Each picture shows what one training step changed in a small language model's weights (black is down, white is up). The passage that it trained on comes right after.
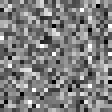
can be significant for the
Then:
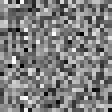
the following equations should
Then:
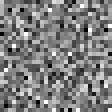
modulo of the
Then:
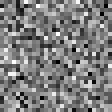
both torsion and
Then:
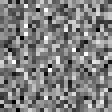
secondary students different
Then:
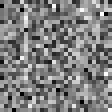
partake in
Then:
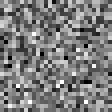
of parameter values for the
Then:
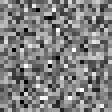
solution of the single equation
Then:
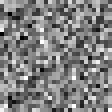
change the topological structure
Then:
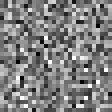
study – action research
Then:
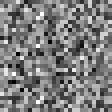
odd transition
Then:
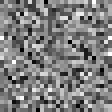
and $f$
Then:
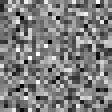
\pi }{\partial
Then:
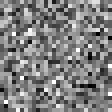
of CPV in
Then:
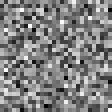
it takes a
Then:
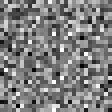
explicit dependence
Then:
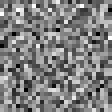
of fermionic
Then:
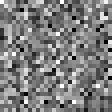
lobe. The
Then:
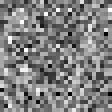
MHA. In
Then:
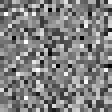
are Mott
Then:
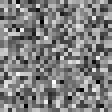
the inner product
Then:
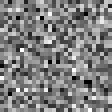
security analysis.
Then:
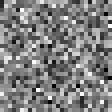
they plan and
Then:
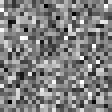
Further details of
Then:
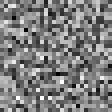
which may indicate that
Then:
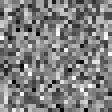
of the mean.
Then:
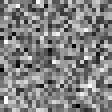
by matching
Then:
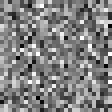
been associated with the
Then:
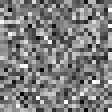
gas and site
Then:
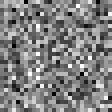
where we assume the
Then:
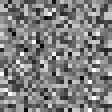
materials offer
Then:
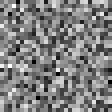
and uncertainty of
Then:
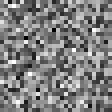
each case, the
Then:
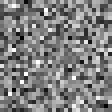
study as the most
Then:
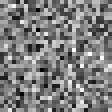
health, the population
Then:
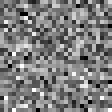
R^4$ term
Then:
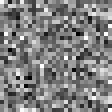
checks the
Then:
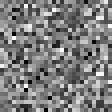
structure. Search
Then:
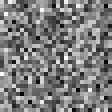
coherent states
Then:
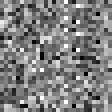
of stability is
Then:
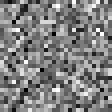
Among them are
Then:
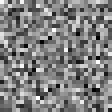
cure rate in those
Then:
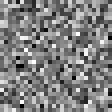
the test is
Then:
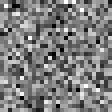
respect to other
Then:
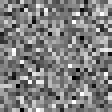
years as also observed
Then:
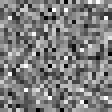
studies of the complex were
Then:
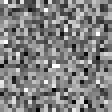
a score < 8
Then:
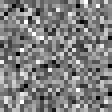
The Palomar
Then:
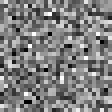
process. The nature
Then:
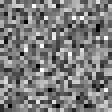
stronger nonlinear
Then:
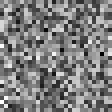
of the module,
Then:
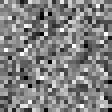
15. First
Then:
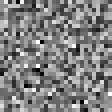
the cumulative
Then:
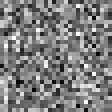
of the projective
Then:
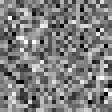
| HDFC
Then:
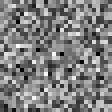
and the inner
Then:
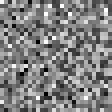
significance. a.
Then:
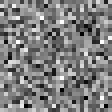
color singlet
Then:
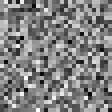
the supporting
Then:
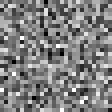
which is shown by the
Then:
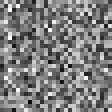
as the source of
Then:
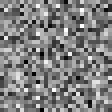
is then transported
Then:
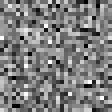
set of needs at
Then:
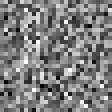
we obtain for the distribution
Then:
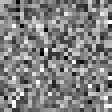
was observed mainly
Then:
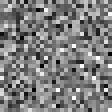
query the
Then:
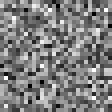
strong" coupling
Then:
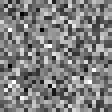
probability because it can
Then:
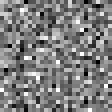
First of all,
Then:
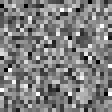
tidal features
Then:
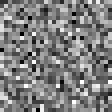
It is considered very important
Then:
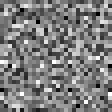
from Cr to
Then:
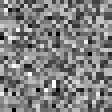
condition. The
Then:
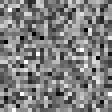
in globalized
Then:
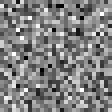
On the other
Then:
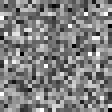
referential) model
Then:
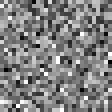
at time t ;
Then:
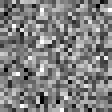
agreement is very
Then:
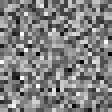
from the community,
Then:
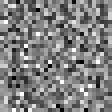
one of the most
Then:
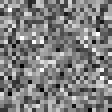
in sensitivity with
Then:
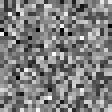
and Extension
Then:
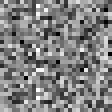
not be an issue
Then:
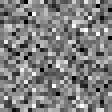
Values of
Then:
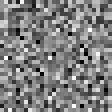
the atomic population
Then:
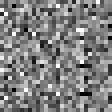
However, ensuring
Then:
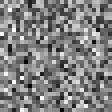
in the literature
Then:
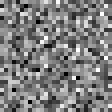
strength or
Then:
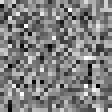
wave function in the
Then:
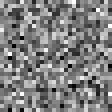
makes it possible
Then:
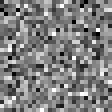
multiplets in which
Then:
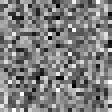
frame of the
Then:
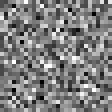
band due to its high
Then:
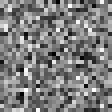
with respect to
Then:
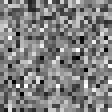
an error in the
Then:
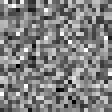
a particular focus on
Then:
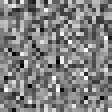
a higher correlation
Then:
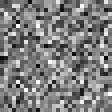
valid. More
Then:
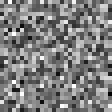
our paper it results from
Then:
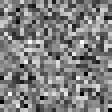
of challenges and
